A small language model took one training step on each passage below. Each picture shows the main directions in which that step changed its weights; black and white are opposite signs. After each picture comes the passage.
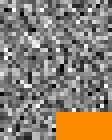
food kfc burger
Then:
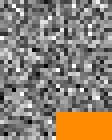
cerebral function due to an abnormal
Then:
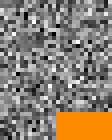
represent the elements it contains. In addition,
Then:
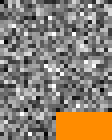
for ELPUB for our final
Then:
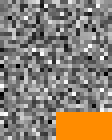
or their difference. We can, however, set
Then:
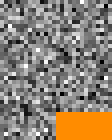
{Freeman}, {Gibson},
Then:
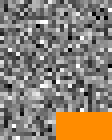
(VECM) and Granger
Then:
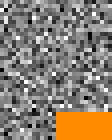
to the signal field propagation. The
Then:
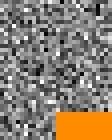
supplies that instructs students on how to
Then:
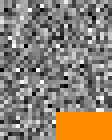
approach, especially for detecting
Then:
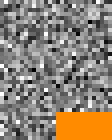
quantum fields, we follow the general structure that a field
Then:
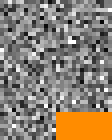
valence preempts the region of
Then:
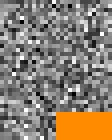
bounds in the following proof also yield that
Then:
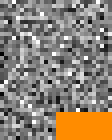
layer becomes slightly more
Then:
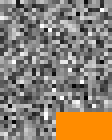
of Ar⁺ and Al⁺ ions
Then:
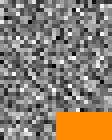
which was higher to our series. Although
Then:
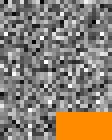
a finite regularization parameter $\rho$.}
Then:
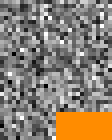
We also hypothesize that some of the
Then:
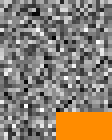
the direction transverse to motion even at
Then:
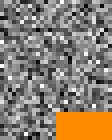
actionable steps to promote CS in
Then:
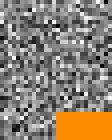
{\method} on non-uniform
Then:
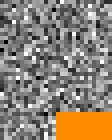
well as the assessment of health damage
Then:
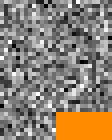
Kalantari Daronkola,
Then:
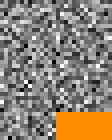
in the context of a diverse viral
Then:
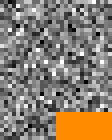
is possible to obtain either point cloud or
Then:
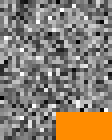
at vanishing chemical potential is defined as
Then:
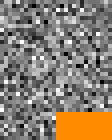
0.396 Perceived economic
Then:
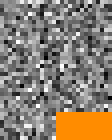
the first time slot, the source transmits
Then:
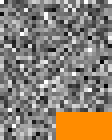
the educational problems of local, state,
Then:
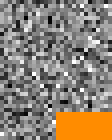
deviation ×100) BIO5
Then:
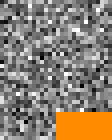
Evaluation of *Eucalyptus
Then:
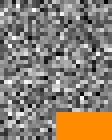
soil where our soybean and its
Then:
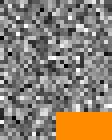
experiments. Once we fixed the
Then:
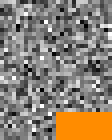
have not yet been studied in depth, in
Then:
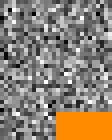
primarily above 20 km. At lower
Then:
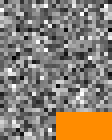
of interest as antimetabolites, were
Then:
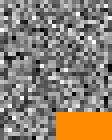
León’s Rúa could
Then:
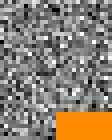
much variation in the electron densities at different
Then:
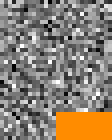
of $m$ data items, but data
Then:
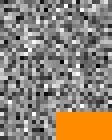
how the transparency window depends
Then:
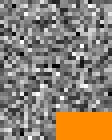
support the strength and effectiveness
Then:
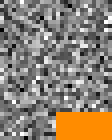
division, immune function, and
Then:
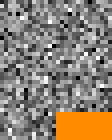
(\slashed{p}_A +
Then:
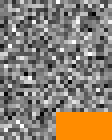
- p|$ | | Square Well |
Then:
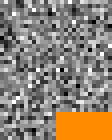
nonzero coordinates (which are
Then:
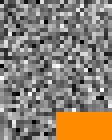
I \rvert})$. These hard
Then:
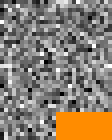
person should be properly sanitized
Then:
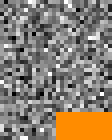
Gaussian noise $\sigma$, and the dimension
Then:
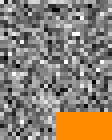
the time variation of the degree of correlation
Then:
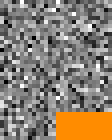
conductance decreasing with decreasing
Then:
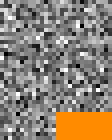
Cronbach Alpha method was used to determine
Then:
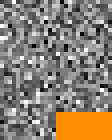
shows the \textit{B}$_y$ distribution with
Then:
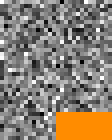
this work is also limited by invariant
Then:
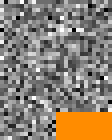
an integral part of the typical person's
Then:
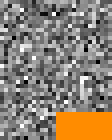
obtained directly from the scattering equations for
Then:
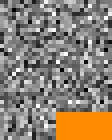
accumulate in the blood through this
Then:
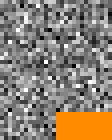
modulated at the spinal level by Gates that can
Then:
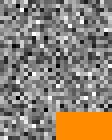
student achievement from the perspectives
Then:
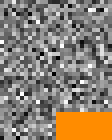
surface tension, viscosity, percent of
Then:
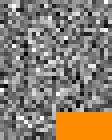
each workflow in the S3 cloud.
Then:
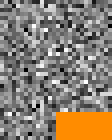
set of states of each cell. $N$ is
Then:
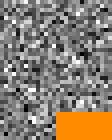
perturbations are considered abrupt,
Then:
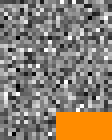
(Imperial Academy of
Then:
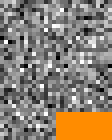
(e.g., Peakall et al.,
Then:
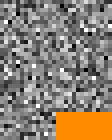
together, they establish the
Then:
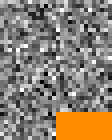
reformulated, on-line, as:
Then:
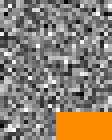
area. Neural growth cones appear
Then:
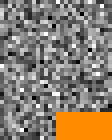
are only some of the hypoteses
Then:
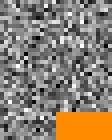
wide frequency range, layers of different materials
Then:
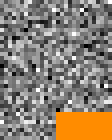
**MCS** Monte Carlo
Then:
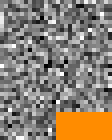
the Boltzmann constant and
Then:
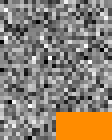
regardless of their educational attainment mean
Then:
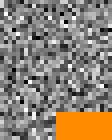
fluctuations overpredicting the data
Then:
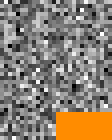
that M. Poirot solved a
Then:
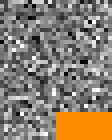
VI. SIMULATION
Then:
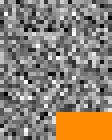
row were calculated with respect to the
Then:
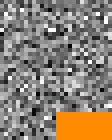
domains. Some researches about
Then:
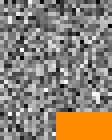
aim of this study was to explore the use of
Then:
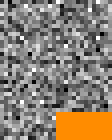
came from RNA2 and were 22
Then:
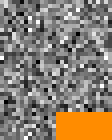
and adsorption measurements. Then, the
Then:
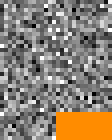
contours of the multivariate normal
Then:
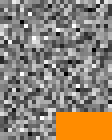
Physics, University of Tokyo,
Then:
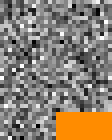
or illegal use of funds for
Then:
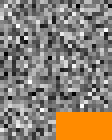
was not possible to run as there were too
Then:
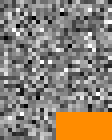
none | | AMOT9 |
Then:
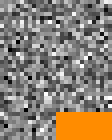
system operates better at the minimum low
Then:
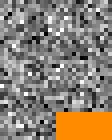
From 2015 he has been Associate
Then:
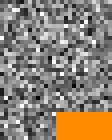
age (years) & duration of
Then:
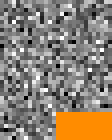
in chiral supermultiplets forms a
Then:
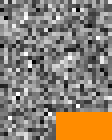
while the second term is generated by the time variation
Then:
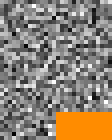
network as a discrete-time simulation using
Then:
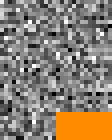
the theme "Shakespeare of
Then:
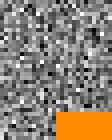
with existing evidence that the
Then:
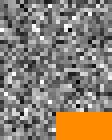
positioning-anchors, enabling the
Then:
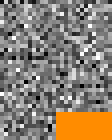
the specific DV risk levels and types
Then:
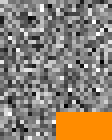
amount of alcohol that is consumed
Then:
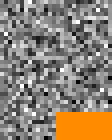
decoding the aggregated frequency
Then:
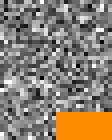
Risch~\cite{Risch69}, which
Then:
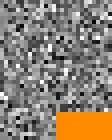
other hand, appears much more
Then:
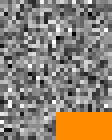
groups (mean \pm SD).
